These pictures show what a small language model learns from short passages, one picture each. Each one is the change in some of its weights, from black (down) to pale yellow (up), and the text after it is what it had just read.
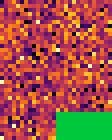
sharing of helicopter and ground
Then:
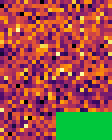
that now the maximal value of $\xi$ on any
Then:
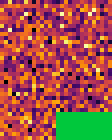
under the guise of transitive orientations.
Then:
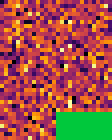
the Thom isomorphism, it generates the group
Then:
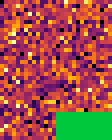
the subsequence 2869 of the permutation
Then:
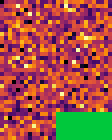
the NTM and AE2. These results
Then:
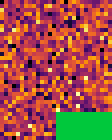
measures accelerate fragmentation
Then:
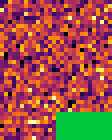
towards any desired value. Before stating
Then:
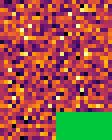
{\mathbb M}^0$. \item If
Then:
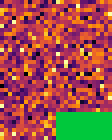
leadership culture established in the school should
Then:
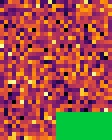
fact that the problem is not severely
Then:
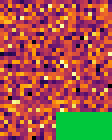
\newblock Group steering: Approaches
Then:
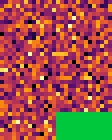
on votes. By contrast, the
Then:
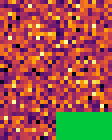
(y * x) \in I$. Since
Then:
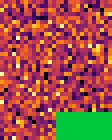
denote the corresponding total complex. Also set
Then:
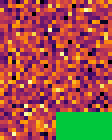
V$, $F=PV$ and observing
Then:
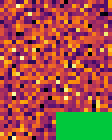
in Ondo State. Therefore, this study
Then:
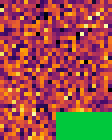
will be given by the equation \begin{equation}
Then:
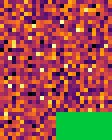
is more compact and there is less coagulant
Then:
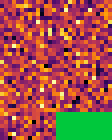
retaining capacity [5]. Among several
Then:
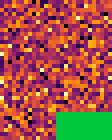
a space $W$ on which the operators act,
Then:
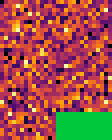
the existence of 'trimer' for
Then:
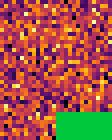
right-hand side of (\ref{16}), it
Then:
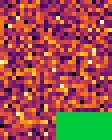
147). Conclusion: The national
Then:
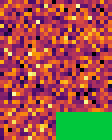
reception for the Chinese government and also
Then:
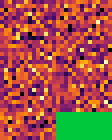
of a vector and spectral norm of a matrix.
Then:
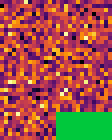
have almost surely, as $n \to
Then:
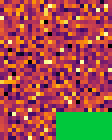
\textbf{trivial module}. Any relation
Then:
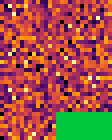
C S(V)$ are the algebra homomorphisms
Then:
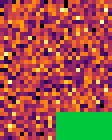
labeling of $St(n_1,
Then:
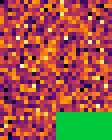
$\w'_i$ are embeddings of
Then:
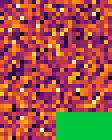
(iii) encode target containment and other
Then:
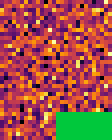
conditions are imposed, the global minimizers of
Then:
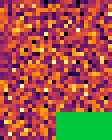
simulated and experimental spatial resolution for a
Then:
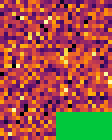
\label{thm-2.2} Let
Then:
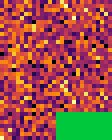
is that the smoothness of the error and
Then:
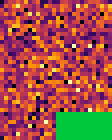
the condition $\sum f(n)^{-1} <
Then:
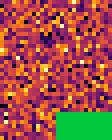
a unitary in $A$ such that $[ u
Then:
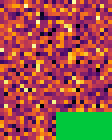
retract, absolute extensor,
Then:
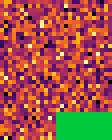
\Y\otimes \Z$ is constructed as
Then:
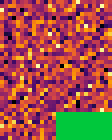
Lie superalgebra. We define a bracket
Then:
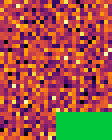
and with new parameters $Y= \alpha \xi
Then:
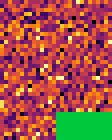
contains no cycles, each vertex in this sequence cannot
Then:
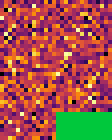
of Theorem \ref{corY2}}
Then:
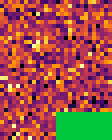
applied. This highlights the importance of dataset
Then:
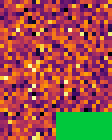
to homotopy -- a homotopy $\ct$-algebra is a
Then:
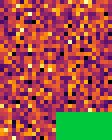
in rat liver. 1. Material
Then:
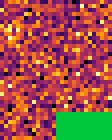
occur in passing from $p$ to
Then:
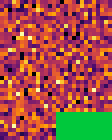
others abstain as well as to examine the
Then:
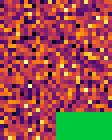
fail to appear in the surface representation. For
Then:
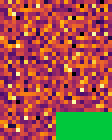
\usepackage{tikz} \usepackage{caption}
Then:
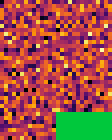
system. specimens with electrodes applied to the
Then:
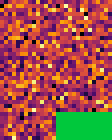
at $T\to\infty$ each sequence in
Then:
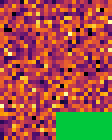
new policy to be prepared well in
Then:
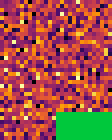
6. Greater deviations are predicted
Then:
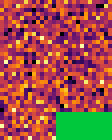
and the signs of the time, which call for
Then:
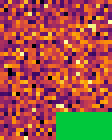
with assured results. With this treatment we can
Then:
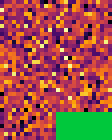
scaling. In stark contrast, both the
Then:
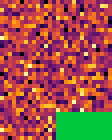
Theorem \ref{affine uniqueness} that
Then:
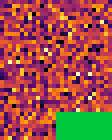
Magnitude It has been shown that
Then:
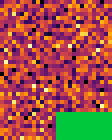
as abstract graphs. \begin{proof} It
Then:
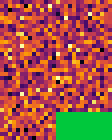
\newblock {\em SIAM review},
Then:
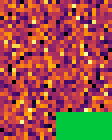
Morphology in Awadhi of
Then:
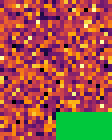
recorded remarkable growth and marking the
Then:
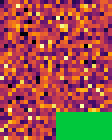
the rectangle as a strip of
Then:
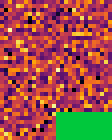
of depth at most $n-1$
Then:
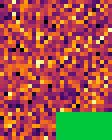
nm) than those of GAGG :
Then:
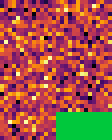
concave, homogenous, coherent).
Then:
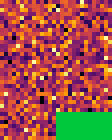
involved are horizontally prime.
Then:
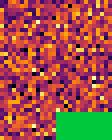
input. Sweeping through the frequency range of
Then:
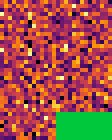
in the EMSS (Stocke et
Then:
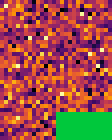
for infrastructure provision encompasses not only
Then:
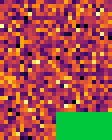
planet Nobel Nominee
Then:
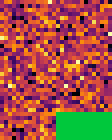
paper proposes an approach to streamline
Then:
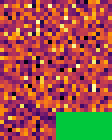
L (2023) New treatment for type 2
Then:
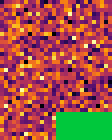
the homogeneous space $X_{P}$ and let
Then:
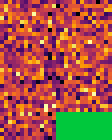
that asymptotic cones of manifolds of negative curvature
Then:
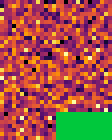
differential equations, relations \eqref{31},
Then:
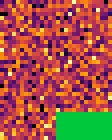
The ACLIME estimator is introduced in
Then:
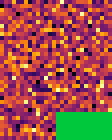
contents at 308 K. From these values,
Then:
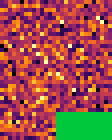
certificates will be essential. Another
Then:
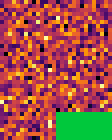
a Borel set in $[0,
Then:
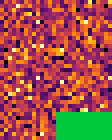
Cu²⁺ in solution as the bis
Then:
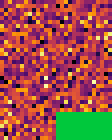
of being continuous, or complete, was stated in
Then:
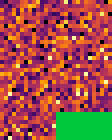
1 are dynamically equivalent. The author of
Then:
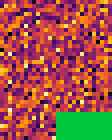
achieves comparable results with the fully trained
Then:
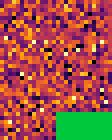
entities (SEs), semantic relations
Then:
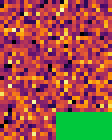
go through the primes $p_k$
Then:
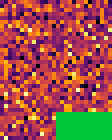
determined up to replacement by $\bar\lambda
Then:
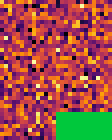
*guid string PATTERN:
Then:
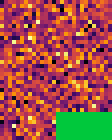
scale of the problems and search space, the need
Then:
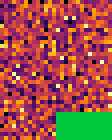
brucellosis were 200. It was
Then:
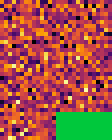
u= 0 \ \mbox{ on } \partial
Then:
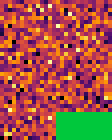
\to \Top$, define the functor
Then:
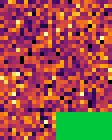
struggles, thus shaping public
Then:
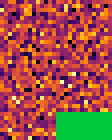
> 0.05$). Lack of significant differences among
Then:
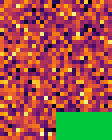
and you may just choose your answer for each
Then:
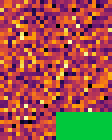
and only if $I\widehat A$ is
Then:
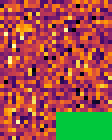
successfully apply the hypergeometric method. This
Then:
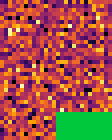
$n \geq 1$. This model is a
